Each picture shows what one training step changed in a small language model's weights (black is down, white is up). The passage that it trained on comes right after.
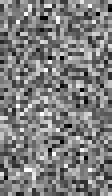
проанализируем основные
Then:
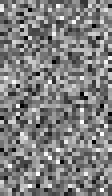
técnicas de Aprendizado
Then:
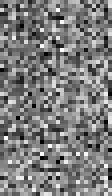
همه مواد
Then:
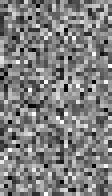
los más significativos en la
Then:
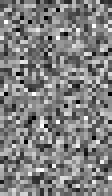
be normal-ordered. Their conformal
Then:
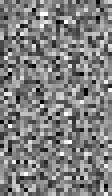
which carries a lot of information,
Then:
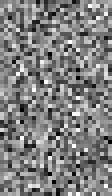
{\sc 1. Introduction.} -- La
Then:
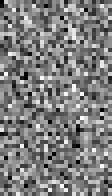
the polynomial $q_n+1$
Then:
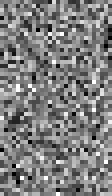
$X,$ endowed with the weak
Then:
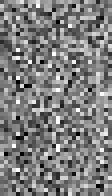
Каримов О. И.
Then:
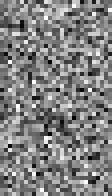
grain-level FIPs with
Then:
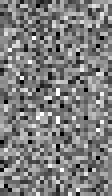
севади. Бу ерда
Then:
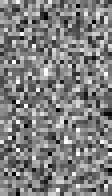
has automatically the same predators and
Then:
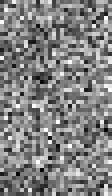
– умения, които
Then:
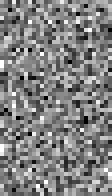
Overall, the simulations reveal several
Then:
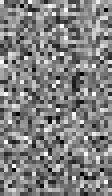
the $p=0$ term should be
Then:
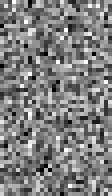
mos qilib kasbga
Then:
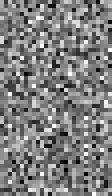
isbotlay olmaymiz,
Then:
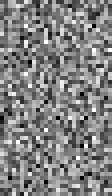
puesta a prueba del
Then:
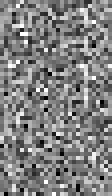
technology. The next sters. The
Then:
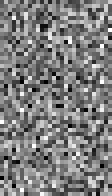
fanlari bo'yicha falsafa doktori
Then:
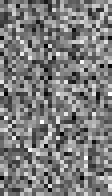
reach a sensitivity of $ 2\times
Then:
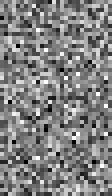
$S$. Therefore, $\tilde
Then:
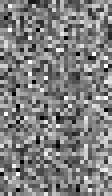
closely to the full LBG
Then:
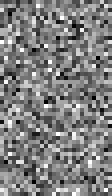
and any $\epsilon>0$ we
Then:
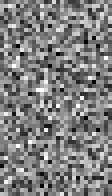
the barrier is increasing as the barrier
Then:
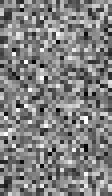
is similar to increasing the size of the observation
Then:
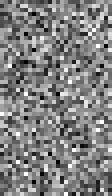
укреплению позиций
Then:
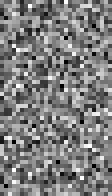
cognición y tiene
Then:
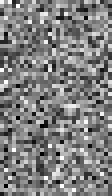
One of the main goals of the
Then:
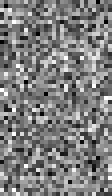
orientations $p = 0$, $0
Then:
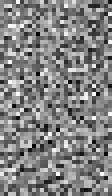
\end{align} where in the second
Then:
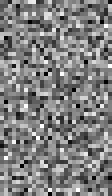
we need: the intertwining functor corresponding
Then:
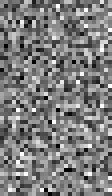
colour distribution of the sample stars is given
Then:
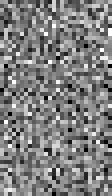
they are either contained in one another or
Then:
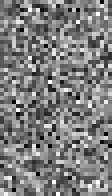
groups. In fact, in the same way
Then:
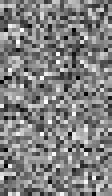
the random variables $X$ and $Y
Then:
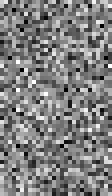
configurations is not critically sampled according to
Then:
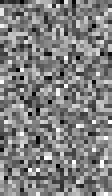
elétrica, sensores de
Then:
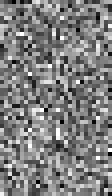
través de errores en las
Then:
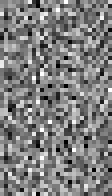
\edefin Thus, more explicitly,
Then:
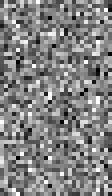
Trubaychuk //
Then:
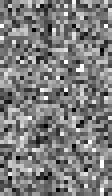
de geradores distribuídos
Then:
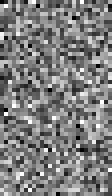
regarding the perception of the
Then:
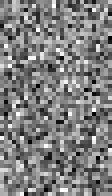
milliy qadriyatlar
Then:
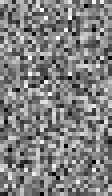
an end sum of two \tms\
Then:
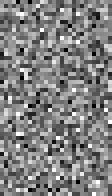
kuchlidir. Kino
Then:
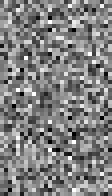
$G'_I$ means that players
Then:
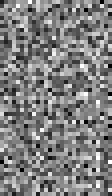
objects with a steep spectrum:
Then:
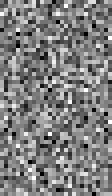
farzandlarining baxti va
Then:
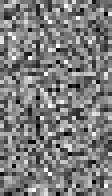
\pm 0.427$, consistent with
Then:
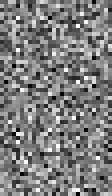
Складність →
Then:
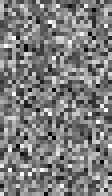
conte fondé sur un motif
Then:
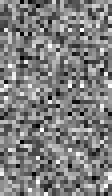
discussion questions (DQs).
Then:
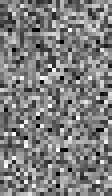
из ключевых причин
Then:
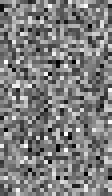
результатів. Система
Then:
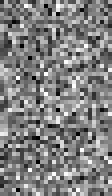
improved to $ |I| \le
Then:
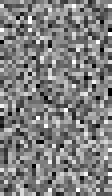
ciclo não pode levar a
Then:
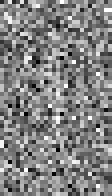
тараққиётининг ҳамда
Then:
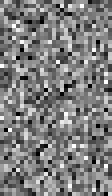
kuchlanish 36v
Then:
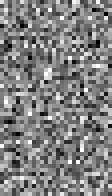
of gamma-rays above 100
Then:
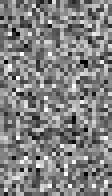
$k^2$ value, where
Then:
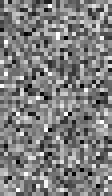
бўйича қўмита
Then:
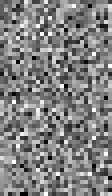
escrito en lenguaje
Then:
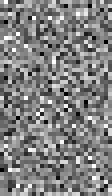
A compendium of observed challenges and
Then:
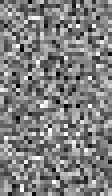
{\it Fermi} timing results for
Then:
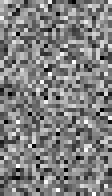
respect to each other. This makes it possible
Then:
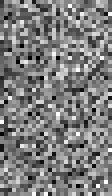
sessions. In this paper we present a
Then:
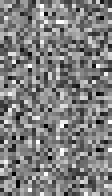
the number of zero-mode singular values
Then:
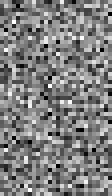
methods for the above group of patients
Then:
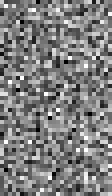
can consider the random variables \[
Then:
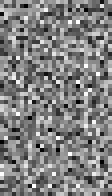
behaviour of the Bessel function. A final
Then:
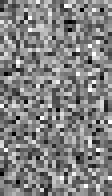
remote monitoring into mainstream
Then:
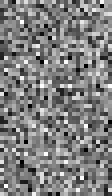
correlation function shows some off-diagonal features
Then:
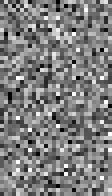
Since we do not have access to the
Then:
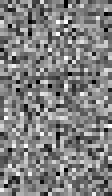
etária de 20 a 29 anos
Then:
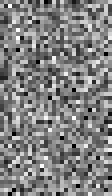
Commun. Math. Phys.} {\bf
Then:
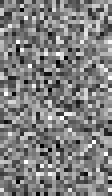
is preserved under the gluing map
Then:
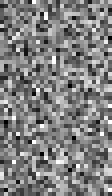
Sample Average Approximation
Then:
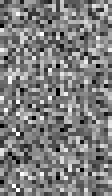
ишларини олиб бориш
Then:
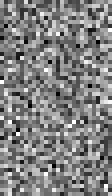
that with overwhelming probability,
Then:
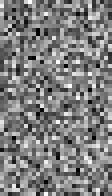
than tried clustering approaches, and
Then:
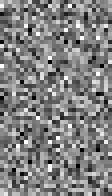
Zeka İle Dijital
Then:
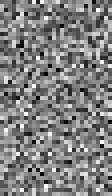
exist other representations of complementarity in the
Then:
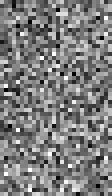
позволяют не только
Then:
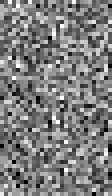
é um requisito, mas não o
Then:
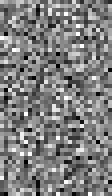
Each \ac{ap} $a
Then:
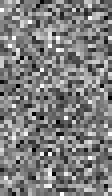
case of an Eisenstein series),
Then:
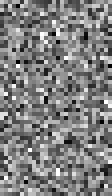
continuous variables is introduced to guide the optimization
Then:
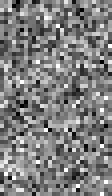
sequences $\{p_n\}$ and
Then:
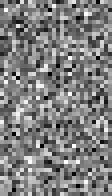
here for completeness. The other two forms
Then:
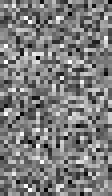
2002). É a convergência
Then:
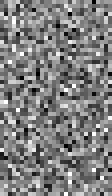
\cdot \nabla(V -
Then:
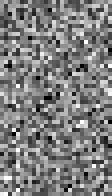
have been kept fixed at 1
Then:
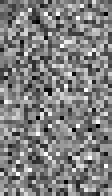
Foydalanilgan manbalar 1.
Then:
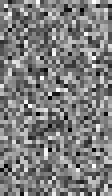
borasidagi muhokamalari
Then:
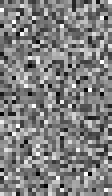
space volume contraction} per event:
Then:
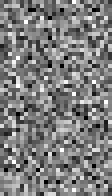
as LHCb, observation of these
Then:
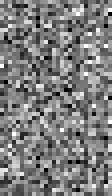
out: \begin{enumerate} \item
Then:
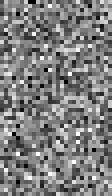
incidence of the particle by noticing
